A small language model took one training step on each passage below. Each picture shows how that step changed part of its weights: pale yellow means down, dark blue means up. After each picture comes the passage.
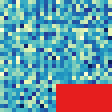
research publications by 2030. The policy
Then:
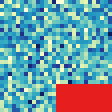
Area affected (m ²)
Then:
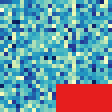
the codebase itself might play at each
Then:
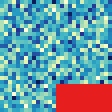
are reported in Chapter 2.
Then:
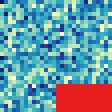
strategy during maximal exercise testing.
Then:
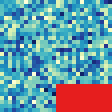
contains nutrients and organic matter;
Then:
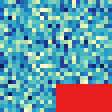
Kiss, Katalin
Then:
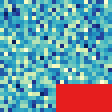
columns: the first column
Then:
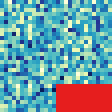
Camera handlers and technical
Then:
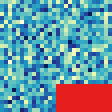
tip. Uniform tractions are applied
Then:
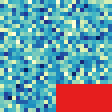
Method: The unrecorded
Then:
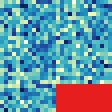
Department of Commerce and Research
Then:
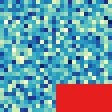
first move was at least $\alpha_n
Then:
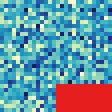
by JDD, ES,
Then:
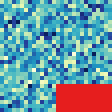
Access, which sounds all
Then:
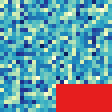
by the researcher's supervisor
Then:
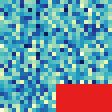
policy directs the capital into
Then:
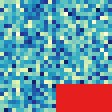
in which the authors have proposed a mechanism of
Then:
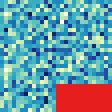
banana, orange,
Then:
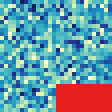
MRI brain changes, had
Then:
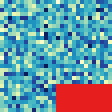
Unemployment and Inflation
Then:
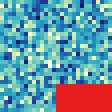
for its quality and standard indexed
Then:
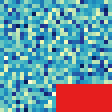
nervous system disorders,
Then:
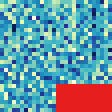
the processed raw material or
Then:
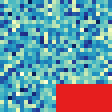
major themes and evaluating the development of
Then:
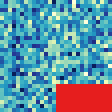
admission. The study may help with
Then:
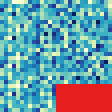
approaches in ageing studies. - The
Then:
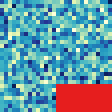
similar responses to globalization-rooted
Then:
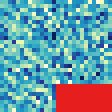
zero-shot performance levels of the
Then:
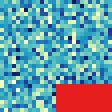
classify hand injury levels through
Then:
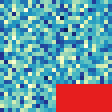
Governance in COMTUR
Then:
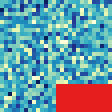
1980s as a companywide strategy
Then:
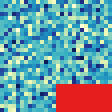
UK county of bounding box
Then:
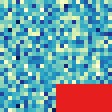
Assemblage Category Upper
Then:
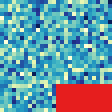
their molecular structure and solution conditions
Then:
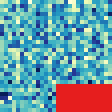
the GSM A5 algorithm was
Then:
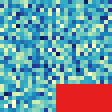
system stretches beyond UK
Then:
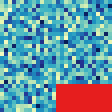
formulating solutions from you. Your
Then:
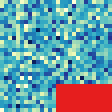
of side-effects: - Systemic
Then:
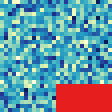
music [9]. Score language
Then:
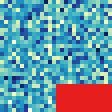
not necessarily so in the past.
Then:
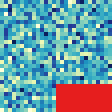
PhD Lecturer at
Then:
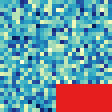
do the work with all his efforts to
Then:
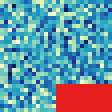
unquenchable desire to get
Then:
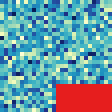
studied in the rats using models on
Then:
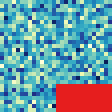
cracks were well presented. II.
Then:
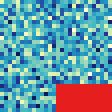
Rice University. He was born in
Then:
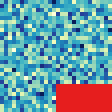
Relatedness Dependent Variable:
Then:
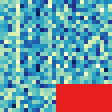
the particular needs of network monitoring. This can
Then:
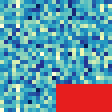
that can be used to solve
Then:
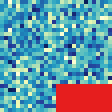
was stained with a solution of
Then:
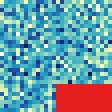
possible high risks that may occur either in
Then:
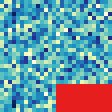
adopted; and are at present the
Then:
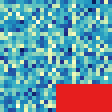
released by the European Commission to
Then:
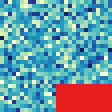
collected in triplicates from these
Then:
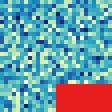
occurs, even though the injected
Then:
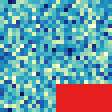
luteolus Resinicium
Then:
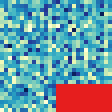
level of confidence was fixed at
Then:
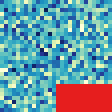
following decades, from 2.6
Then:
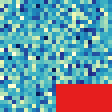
and historical data of environmental variables from the
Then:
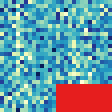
of Google Speech
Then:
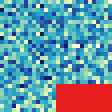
moving cameras were
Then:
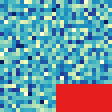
Objectives The present study aims to evaluate
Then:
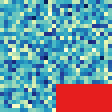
5) as "the fear experienced
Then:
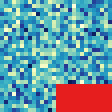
of practices and get the opportunity to
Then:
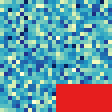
and the artifice. Moreover,
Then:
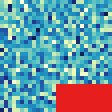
reduces the information leakage of the
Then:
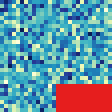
propagation depends on the concentration of
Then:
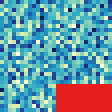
effectiveness of many of these options is
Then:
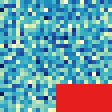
Japan, and Germany refer
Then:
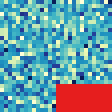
observed in the coda wave part
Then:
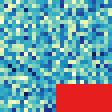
completion of form (DD
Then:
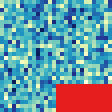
in their work with patience, giving
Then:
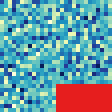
Ultimately prediabetes
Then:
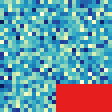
preserved at Narowā
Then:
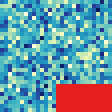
and centrifuged in
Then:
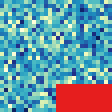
or work as per given instructions by
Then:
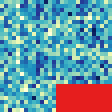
and the implementation of software updates. The
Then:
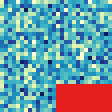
Surf. A: Physico
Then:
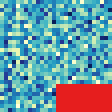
of students cognitive activity were studied by
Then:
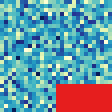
had been rescued from the water
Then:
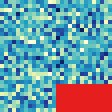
du LIT dans la
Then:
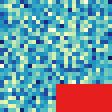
analysed the ML heat budget
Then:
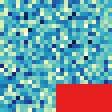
This often leads to difficulties in understanding
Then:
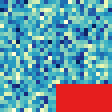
a new walking trail,
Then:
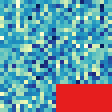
that many forms of family and community involvement
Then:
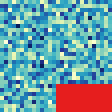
(pre-2004) position on
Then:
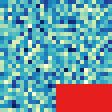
although students understand lessons in the short
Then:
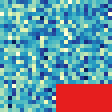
contactless sensing, wireless
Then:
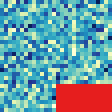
consider the evaluation of Argentina's
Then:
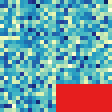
knowledge that probably goes yet further
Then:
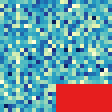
of the activities that have been carried out
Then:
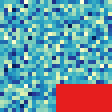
Specific reaction between the antiserum
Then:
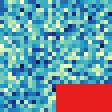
conditions, devices with different ‘ L ’
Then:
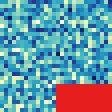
argues that you must test a condition to
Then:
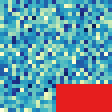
factors such as welfare and developmental
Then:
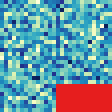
hindular tilida.
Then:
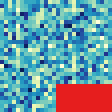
involve the US presidential
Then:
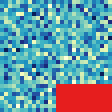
8.6 billion by
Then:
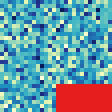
ψ will be the indicator function of
